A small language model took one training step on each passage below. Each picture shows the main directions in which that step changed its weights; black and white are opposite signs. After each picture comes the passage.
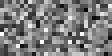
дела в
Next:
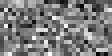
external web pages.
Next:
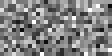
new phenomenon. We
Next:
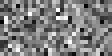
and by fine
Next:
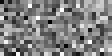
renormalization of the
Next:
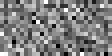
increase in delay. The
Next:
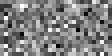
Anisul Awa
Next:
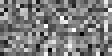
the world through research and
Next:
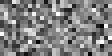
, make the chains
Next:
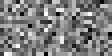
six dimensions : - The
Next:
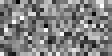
hamda gazlarni
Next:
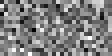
l'émission massive
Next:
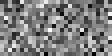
Figure A In a network
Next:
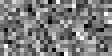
most widely studied and knowledge
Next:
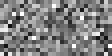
swarm optimization
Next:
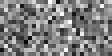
attraction between two
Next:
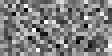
en familias de
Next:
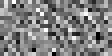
several different ways. For
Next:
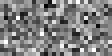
evaluate excess internal pressure
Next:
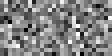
is the activation of
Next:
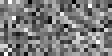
Mathematics of the
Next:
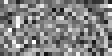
learning. Jie
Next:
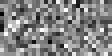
shoiri va
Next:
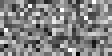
(males) or
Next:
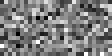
kinds of access should
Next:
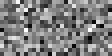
we can use the same
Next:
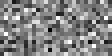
highlight the need for technical
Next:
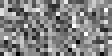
representation of the symmetric group
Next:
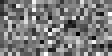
sect schools
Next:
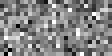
Punto gibi
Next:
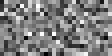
architecture to enhance the exchange
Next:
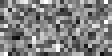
R, Bonn
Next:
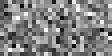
mix}^{(1)}$ calculated
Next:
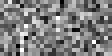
through the conceptualisation of
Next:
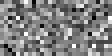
Der Shop beim
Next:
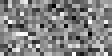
MI is so much
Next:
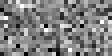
of the pulse
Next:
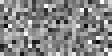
WD behavior is
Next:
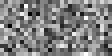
favor of greed and
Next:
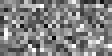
panels (c)
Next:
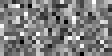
to produce an even more
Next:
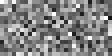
a different viewpoint;
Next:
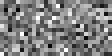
Augusto de
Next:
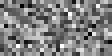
source orientation, the
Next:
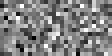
deep learning-based
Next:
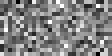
racional. La
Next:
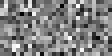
approach takes the unique characteristics
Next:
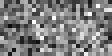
strong top managers
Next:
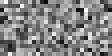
a new dataset was
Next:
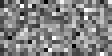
a tool for flexible
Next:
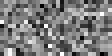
box resolution of the
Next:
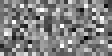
any chance that the
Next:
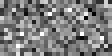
systems. It is designed
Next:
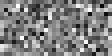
when cooled to
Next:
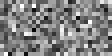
R}}$, all these
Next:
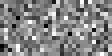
is made, which allows
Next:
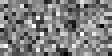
Amir Temur
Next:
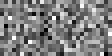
fields, it has been
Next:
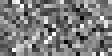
in the chosen direction or
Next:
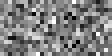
gravitational side, we
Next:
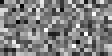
proportion of female
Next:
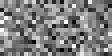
is an integer and
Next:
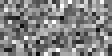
evaluating each expert
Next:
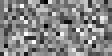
insurance than the
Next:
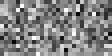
fluidised bed
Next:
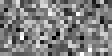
of funded proposals
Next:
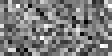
that are estimated to be
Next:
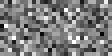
case, the pump,
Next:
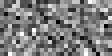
downstream tasks such as
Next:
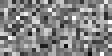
not clear if this will
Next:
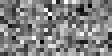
adsorption variation
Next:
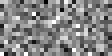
of Sciences of the
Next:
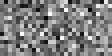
in chemical processes. They
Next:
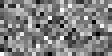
Father feeds
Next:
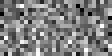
latitudes are
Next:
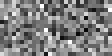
nearby modes do not
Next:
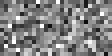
while comparisons between
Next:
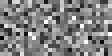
of the other ones.
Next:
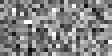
that are prevalent
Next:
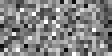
and most conservative of
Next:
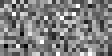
расходов на
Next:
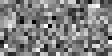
the Propellant
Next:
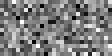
\noindent %%
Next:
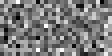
captioning and
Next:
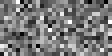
Climate Change
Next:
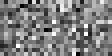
an identity content that
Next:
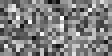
CS methods combined with
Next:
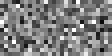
between the 'Abs
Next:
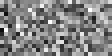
based on Fig.
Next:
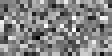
crops will be
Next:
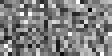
Future research,
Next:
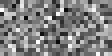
connecting observations in the
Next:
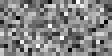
emerging small-scale
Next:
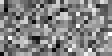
of pathways,
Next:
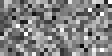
al editor.
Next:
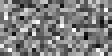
not quite reach the
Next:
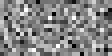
of which returned with
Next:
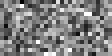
М. М. и
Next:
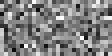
as exemplified
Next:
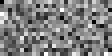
the adoption of requirements
